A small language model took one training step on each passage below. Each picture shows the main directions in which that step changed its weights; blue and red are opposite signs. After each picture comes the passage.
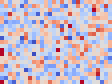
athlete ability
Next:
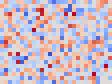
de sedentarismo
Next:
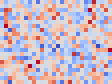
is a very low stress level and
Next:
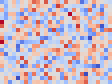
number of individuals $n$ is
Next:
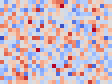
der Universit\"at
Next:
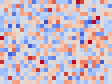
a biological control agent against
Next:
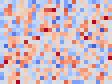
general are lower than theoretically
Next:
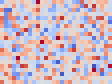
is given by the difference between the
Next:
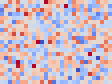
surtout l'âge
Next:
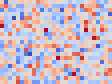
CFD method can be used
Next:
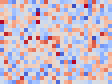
find a description of how students
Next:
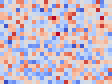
sunlight renders this
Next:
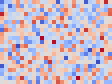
vagere Aussagen
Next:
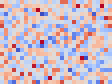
the initial tidal radius
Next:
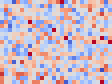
Resistance (Ω)
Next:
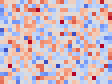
In the present work, the associated
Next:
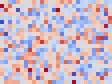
you want but your
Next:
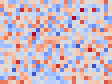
keep only the lowest order
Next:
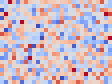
Saini, M.,
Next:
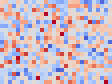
cluster mass $M_c$
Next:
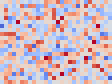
the appropriate task
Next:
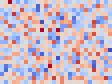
/r^2$) wherever
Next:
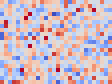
nos PALOP e
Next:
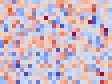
inverse aspect ratio is
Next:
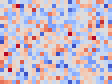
moči skozi
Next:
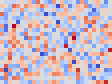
analysis of data in Figure 10
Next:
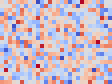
of their ground state. In other
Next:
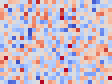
are spatial periodic structures of
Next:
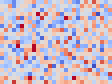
of Louisiana at
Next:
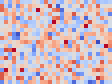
Agree 13. In using
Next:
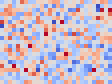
a practice, it is a
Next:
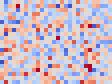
\\ D \subseteq
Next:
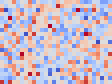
no de Ley el 14 de
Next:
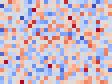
API refactoring still
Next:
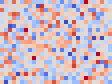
tuzilgan testlar
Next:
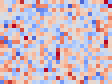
paper proposes block-level
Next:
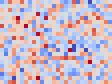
example of programmatically
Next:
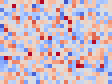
paint it with one
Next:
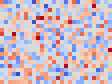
time point i up to $i
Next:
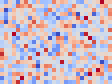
The South American
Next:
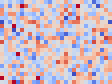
of a few hundred
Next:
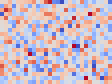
surface in the stationary
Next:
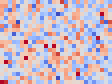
provide a second target nucleus to
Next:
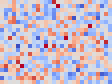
both messages to the
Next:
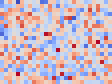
Similarly, for the
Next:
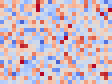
to better evaluate the tool.
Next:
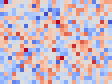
that if $\Sigma$ has
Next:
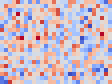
combining the original feature
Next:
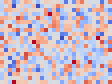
observations hold within the allowed
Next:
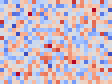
épül, mivel
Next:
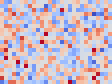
of an Event]
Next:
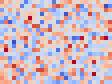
O'zbek olimlarining
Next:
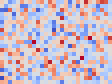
respiratory diseases,
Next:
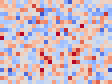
bagi para hamba yang
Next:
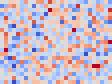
Apart from the quest
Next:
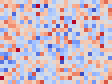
the intended task. The
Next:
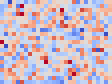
Trend. *Journal of
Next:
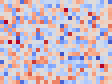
on two-population
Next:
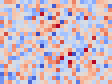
switched on.}
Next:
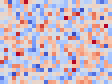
Every developer engaging
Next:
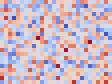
Indonesian students were low,
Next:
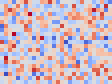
faces, even under challenging
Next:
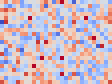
This table shows that five
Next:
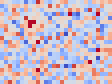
b. Services from
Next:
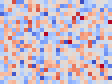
$N=2$, equations
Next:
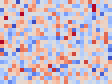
some function $b(\beta)$.
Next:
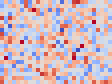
[1]. In particular, for
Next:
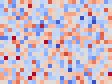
\Com{The number of elements
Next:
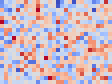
MA1 Able to
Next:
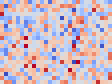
заходи Ручний
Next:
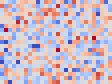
that help assess its potential positive impact
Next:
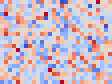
between these two species as all
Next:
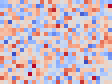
a layering effect near
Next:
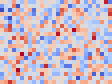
ontology might help to
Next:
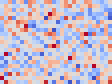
using a variety of approaches –
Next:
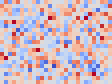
quite slow. In the
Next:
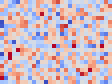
excitations is lost. As
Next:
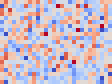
Report Fig-3:
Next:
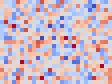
Yevropa Inson
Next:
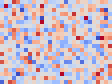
infrastructure reuse,
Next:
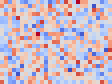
\par Figs. 4,
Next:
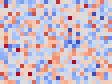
the wider materials technology community,
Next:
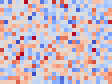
If the order parameter does not change
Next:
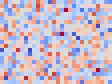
essential to study if the
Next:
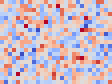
Aging can be defined as
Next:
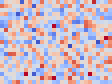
with specialists and park
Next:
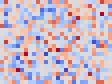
that is not in scope per
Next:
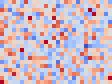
$ bump indicates that
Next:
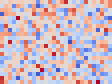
interaction in which the total entropy
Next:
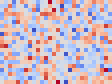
more than one technology for advanced
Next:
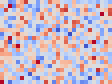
be relates with the increase in
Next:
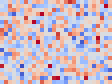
scatterer \\
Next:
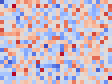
number of input features used to
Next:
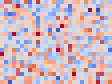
platform by using its
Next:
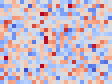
noise removal algorithm using
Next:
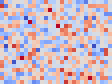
B: Contrast as a
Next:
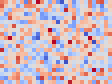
to be a moral
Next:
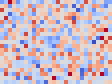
chumbo presente e
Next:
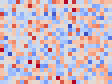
value for the pressure is taken
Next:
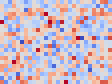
Other approaches based, for
